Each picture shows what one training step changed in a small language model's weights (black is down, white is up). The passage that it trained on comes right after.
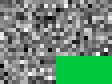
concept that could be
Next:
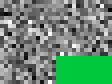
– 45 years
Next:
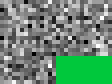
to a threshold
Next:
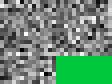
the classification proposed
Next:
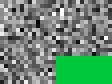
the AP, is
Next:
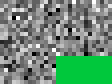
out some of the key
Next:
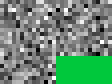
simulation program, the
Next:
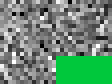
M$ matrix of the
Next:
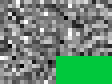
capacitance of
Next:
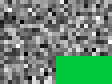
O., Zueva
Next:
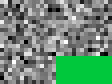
Crescent loom
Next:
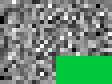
planned processes were
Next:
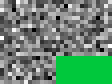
подвесок на
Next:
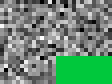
tratamentos no
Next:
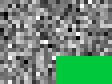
of each study location through
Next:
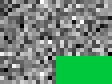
publications as well as
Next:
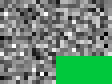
that we have only tested
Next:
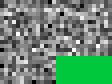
to contribute significantly
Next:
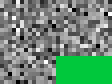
as a qualitative
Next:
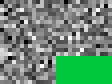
inventory reduction,
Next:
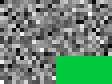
from the continental
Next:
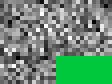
HC, Kao
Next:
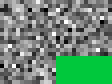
data from a short
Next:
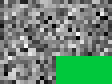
of neuromodulation
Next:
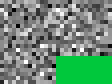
publishing for
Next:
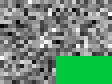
a subspace of
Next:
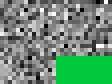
the patch, for
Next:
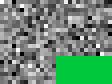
with a total of 100
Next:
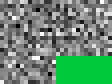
the void forms
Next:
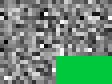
Nested NER through
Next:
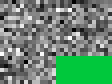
obtained if the LMC
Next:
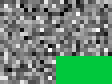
technological or systemic solution
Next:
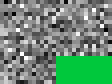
branches and
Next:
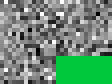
su conjunto,
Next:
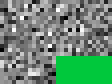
and decay processes.
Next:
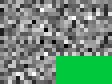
Unidas sobre
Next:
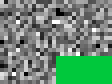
i.e., the red
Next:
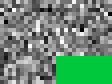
$p$ has been
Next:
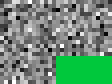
(links) und
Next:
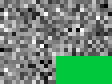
and we have assumed
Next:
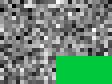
4 offers a
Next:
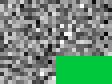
obtaining the results, we
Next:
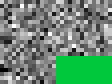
Kepler 10b
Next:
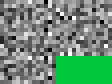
(Sahiner et
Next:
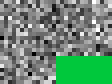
to at least some
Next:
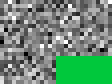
Для этого
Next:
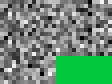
provide new insights
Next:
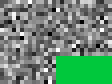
of kinks are
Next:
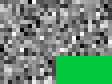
Ca, Na,
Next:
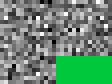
and Girls on
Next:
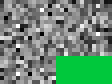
atoms} /
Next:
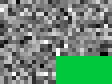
transmission delays that
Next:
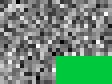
wind turbines,
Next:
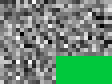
estimation, the power
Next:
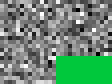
the addition of 40%
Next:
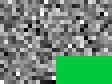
un juego de
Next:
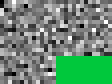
The Information Technology
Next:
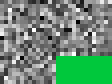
Putative natural
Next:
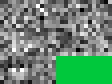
integrating communication
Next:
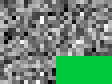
de una tradición
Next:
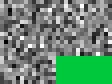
mechanism. We
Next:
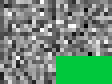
Fair: all
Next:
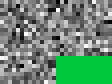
concentration of B
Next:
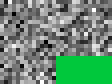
cite the sources of
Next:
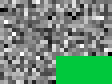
or high velocity
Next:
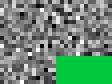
target. The
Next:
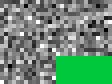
results obtained when using the
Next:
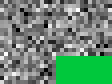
work culture –
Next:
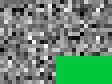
\frac{d -
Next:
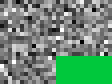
with MadGraph
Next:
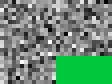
laws at work in
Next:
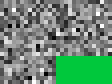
the Wanbao
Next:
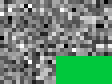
effect for this measurement
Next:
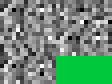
FANLAR -
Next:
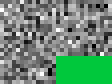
case, the model of
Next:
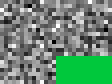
beams depth
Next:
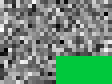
required Are the
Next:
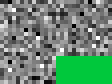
loop segment with
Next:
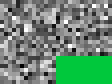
from their homes and
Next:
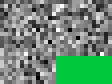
design of the project, analysis
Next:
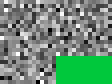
is described using the
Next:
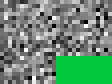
comprometer sua
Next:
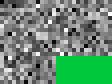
a la mente –
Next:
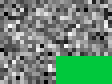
coherent field photons
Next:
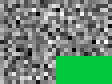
is far below
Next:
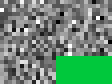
and explained in more
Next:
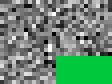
will remain charge
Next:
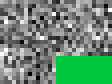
des actions, mais
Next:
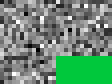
sensitive, and highly
